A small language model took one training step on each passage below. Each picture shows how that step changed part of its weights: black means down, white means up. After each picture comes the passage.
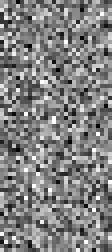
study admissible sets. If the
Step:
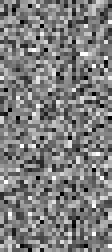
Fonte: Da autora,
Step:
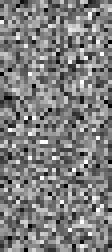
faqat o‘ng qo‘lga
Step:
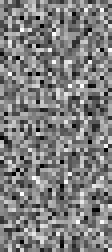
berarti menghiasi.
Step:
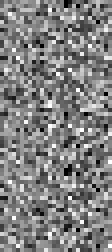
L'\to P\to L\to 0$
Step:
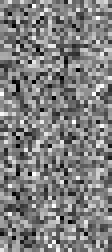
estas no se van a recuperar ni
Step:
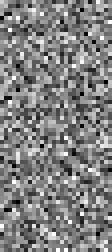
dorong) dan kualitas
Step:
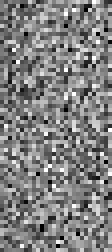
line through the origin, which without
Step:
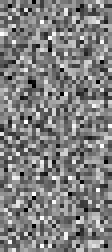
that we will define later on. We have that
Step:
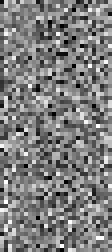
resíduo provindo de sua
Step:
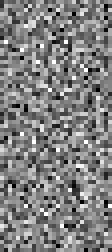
Smartphone (z.B.
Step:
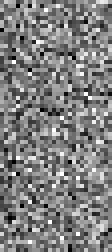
se altera um pouco a forma de
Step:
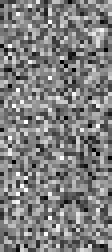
As we have already explained, we
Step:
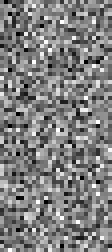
*deep learning* dapat
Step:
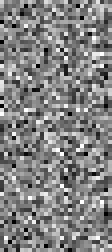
формирования величины
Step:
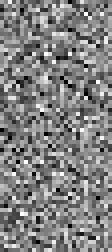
of $n$-th iteration, instead
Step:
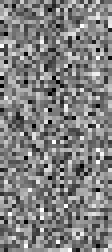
joriy etilmaganligi
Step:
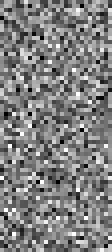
are described in the next result:
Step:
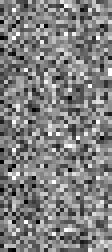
This establishes the theorem. □
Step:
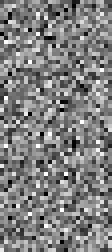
l'adoption de programmes
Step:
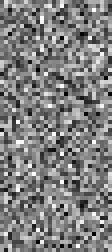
that as the operator $\overline{A}$
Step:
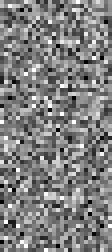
A pair $(\mathcal{F},\mathcal{M})$
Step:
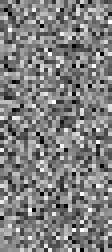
han sido publicadas
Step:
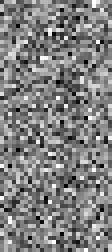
grado) en aquello que nos
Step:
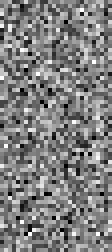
there are no compact complex submanifolds of
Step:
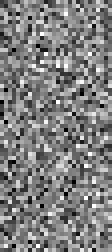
e Olbrechts-Tyteca
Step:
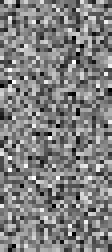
scritti di Spaventa:
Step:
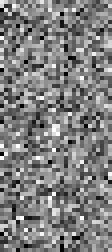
clase ayudarán a
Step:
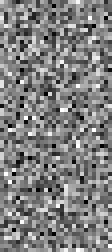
inson faqat o'zini
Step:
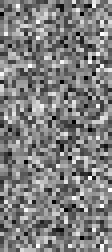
comonad on $\CC$. \item
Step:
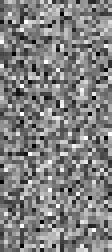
hipertensión perioperatoria entre
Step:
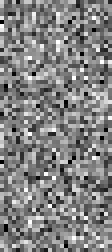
4-5 парами листків
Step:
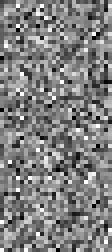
obra del sociólogo Jack
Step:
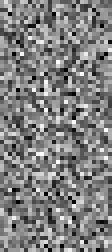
sebagai instrumen
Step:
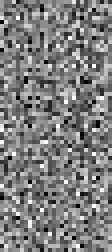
улкан сўзшунослар
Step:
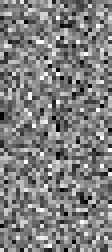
descarte de medicamentos. A
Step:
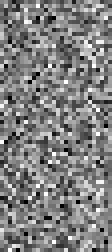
$0.3$. To model the dependence
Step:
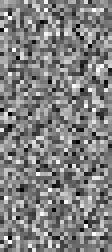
maʼlumot olishning asosiy
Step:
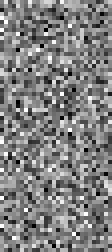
canonical basepoints of the various
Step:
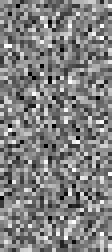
mutlu olduklarını
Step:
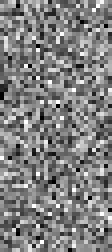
trei etape principale:
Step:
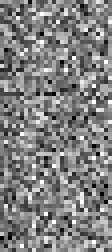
following expression in terms of the parameters
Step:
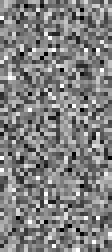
хорошо растут и
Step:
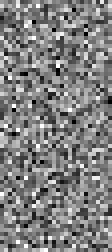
en inglés de Model Driven
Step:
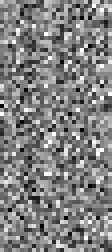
форма их варьирует
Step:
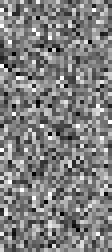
l'éclairage artificiel
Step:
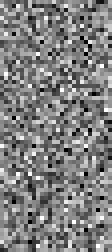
dasturlari yangilanadi.
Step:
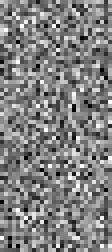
main object of this section is a family
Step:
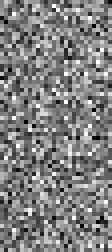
are working in $U(g)$. To
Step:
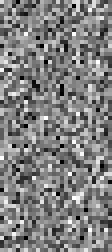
va keyinchalik soliq solishni
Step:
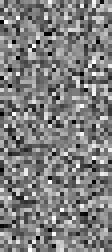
маркетингу є
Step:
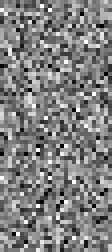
(BRONDANI et al.,
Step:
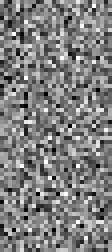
function for $t\in[0,T]$.
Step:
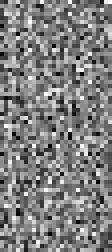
Ermatov, F., &
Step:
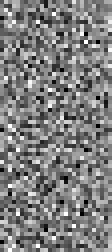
0, \end{eqnarray*} since $0 \leq
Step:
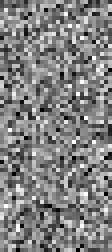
pedagogik mahorat
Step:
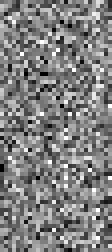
in a finite field will be called
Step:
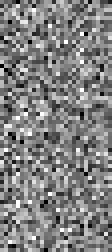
than gradient-boosted trees at
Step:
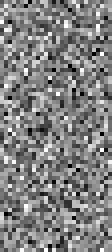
axborot muhiti omillarining
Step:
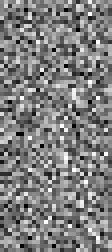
consumidores referentes a los
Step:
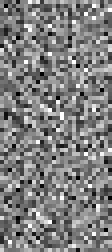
духовного посвячення,
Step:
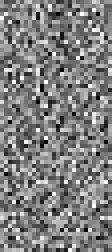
term. We are able to find a solution
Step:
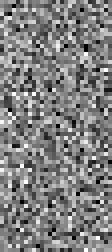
komunikasi siswa dengan
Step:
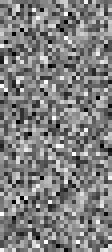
was obtained. For the critical growth
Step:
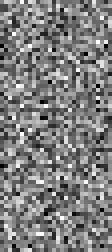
de alguém que haveria de
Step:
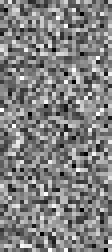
the induced map on fixed points of the
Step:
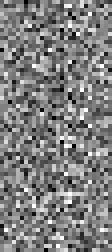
talabalar bilimni nazorat
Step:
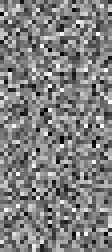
Astron. et Phys.,
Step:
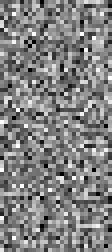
agreement with the first {\it
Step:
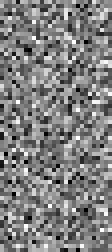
большое значение в
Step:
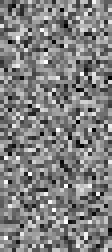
the pullback of $C$ to
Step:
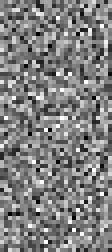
na linguagem (oral,
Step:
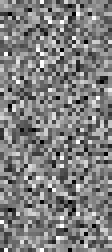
2. Since $S=\emptyset$ and
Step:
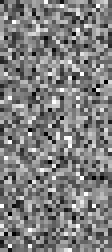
tabloului lumii
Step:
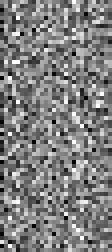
أو الفريق
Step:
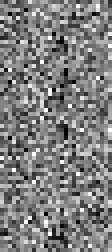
2024. *Crímenes de
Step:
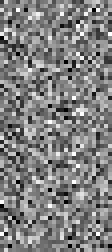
parágrafo por parágrafo*.
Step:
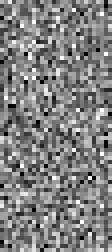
on the computation\linebreak of the
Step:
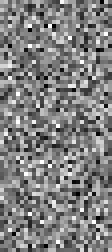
\mathbf{B} содержит
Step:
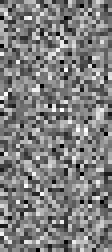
orbit, this gives us $d$ different
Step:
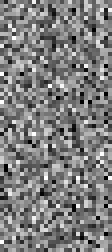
Shahzad Zokhidov
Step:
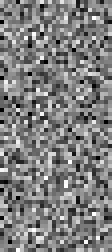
предпринимателей по
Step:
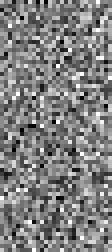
= t$, with $\cos x =
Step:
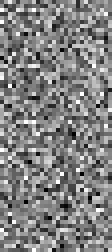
$0 \leq r \leq t$ and $y
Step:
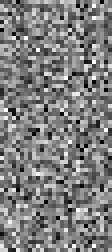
значајан. Тиме
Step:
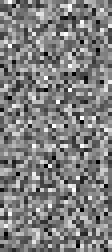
unga ko'ra, restoran
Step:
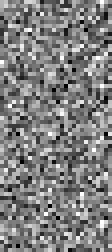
> ab$ (which is the case for
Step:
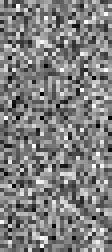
boldı. Taza direktor usı
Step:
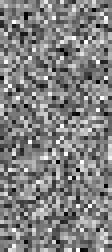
theory it should continue to
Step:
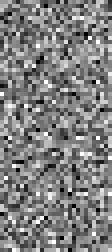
some $U_p$, then it is a
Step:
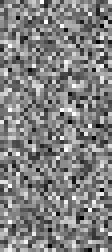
olish, fikrlash, mantiqan
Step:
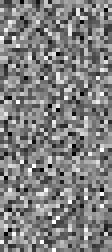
kunda atrof-muhit,
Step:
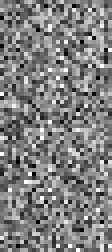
arbitrary $N$. This is true
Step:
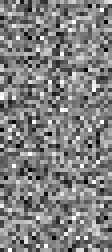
\begin{equation} \label{equation:AR}
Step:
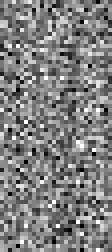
concentración de SiRS en
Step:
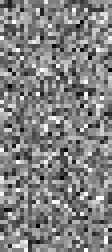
hale getirebilir. Bu
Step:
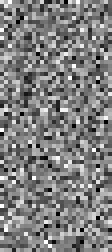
\mbox{} \begin{flushright}
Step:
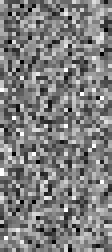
approximation scheme. This can be
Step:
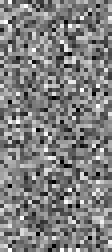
yosh Skandinaviya
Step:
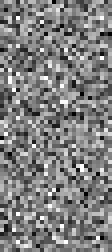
de outros conceitos históricos
